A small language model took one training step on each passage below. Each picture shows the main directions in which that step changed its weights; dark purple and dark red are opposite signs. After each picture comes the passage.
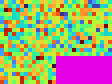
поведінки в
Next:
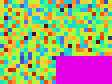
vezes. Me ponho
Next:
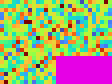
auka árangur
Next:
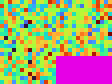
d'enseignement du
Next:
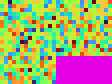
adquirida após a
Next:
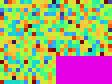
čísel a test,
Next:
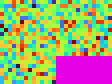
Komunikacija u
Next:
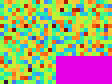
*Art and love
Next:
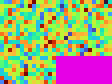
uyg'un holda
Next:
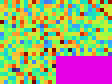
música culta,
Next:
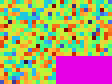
Erros na administração de
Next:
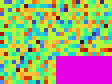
sifatida salohiyatini
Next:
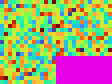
балів від 20 до
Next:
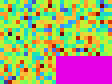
ularning biologik holatining
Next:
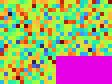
BIR OILA
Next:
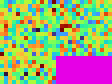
қўшимча ҳақ
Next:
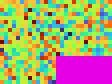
ayollarning jamiyatdagi
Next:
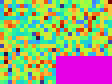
и региональных проблем
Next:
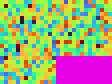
fatty liver disease
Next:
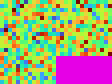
Ertaga juda
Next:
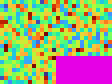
области можно разбить
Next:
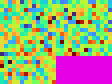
GE Pierre
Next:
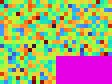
da cintura, na
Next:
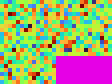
população. Por outro lado,
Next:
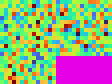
пресечения в виде
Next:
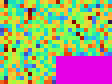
coordenação entre
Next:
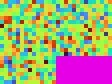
tarixiy qiyofasini
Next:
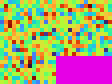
recursos públicos do que
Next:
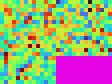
milliy tarbiya masalalariga
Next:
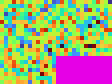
consecuencias que tiene el
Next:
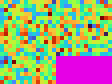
bu dunyo haqida
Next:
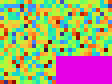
of tools of social
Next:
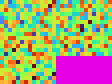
є необхідним,
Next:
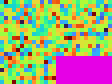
низки різних
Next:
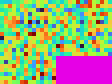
Minnesota Press,
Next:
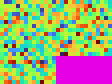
seus irmãos para
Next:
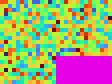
framing media daring
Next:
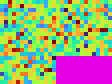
integratsiyani amalga oshirish
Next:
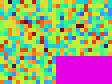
modelling of pitting
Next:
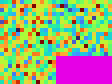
desejo de terem
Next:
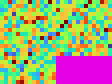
The proposed protocol
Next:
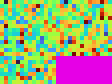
daha çeşitli
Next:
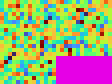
bo'lib, ular
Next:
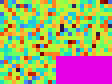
товару) та
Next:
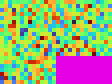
través del ensayo de
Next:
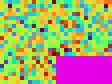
significativa da realidade com
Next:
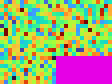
\text{ bar}
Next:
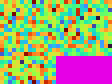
de valores intermedios,
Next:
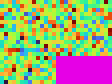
în raport cu ceea
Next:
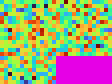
conseguir 94 L
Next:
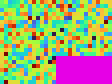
distribution and importance of
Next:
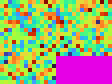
importante a mobilização dos
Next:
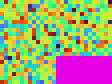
«*the foreign
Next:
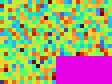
canned fruit
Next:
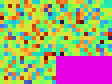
beradi, shuning uchun
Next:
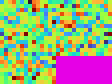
uso problemático das
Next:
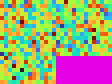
zarur. Bu - har
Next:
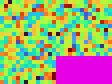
passant par le social.
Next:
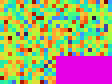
kesadaran bahwa sains
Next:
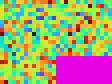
país a participar y la
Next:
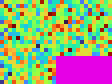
эрудиции; -
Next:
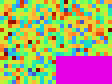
имени Н.И.
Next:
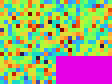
constituinte brasileira,
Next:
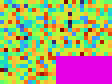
sociedade civil) passaram a
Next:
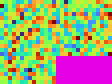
paper is to discuss the
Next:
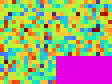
musiqa bolalarning til
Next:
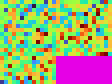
Marcus, Z.
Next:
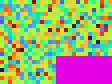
проблема полягає
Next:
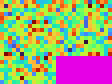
उस पहल
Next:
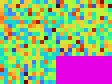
также эффективность методов
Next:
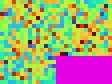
proses pembelajaran. Pada
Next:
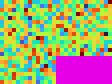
terapêuticas e
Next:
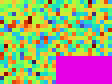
économique, elles
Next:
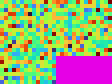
La música se
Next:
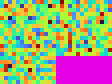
of affection.
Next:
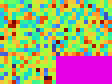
topik yang akan
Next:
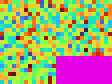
faoliyatidan olinadigan
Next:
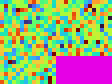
los disturbios de
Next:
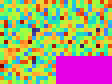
los hallazgos
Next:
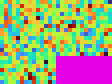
ganhou força,
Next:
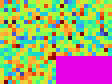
nomeação para exclusão de
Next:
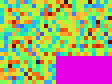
shakllari ham uchrab
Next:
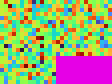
ali vplivov
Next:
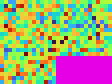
e genéticos. O
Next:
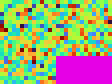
a LP, é
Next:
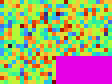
sem a utilização de um
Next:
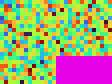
для вузов. –
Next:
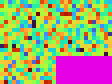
unidad de análisis. La
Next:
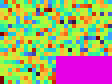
das inovações um conjunto
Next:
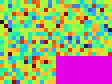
encontrada para os homens
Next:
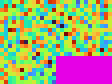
to pay off all its
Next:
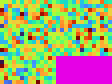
jarayonini sekinlashtiradi
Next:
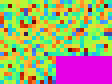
así como, de los
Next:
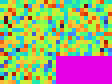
jest dla autora
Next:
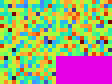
huquqqa rioya
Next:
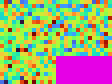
di dalam tubuh,
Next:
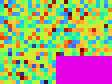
персонажа є
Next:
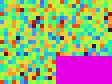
Nasr constitute the
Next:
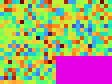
alumnos han presentado
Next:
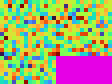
“Kayat maaga
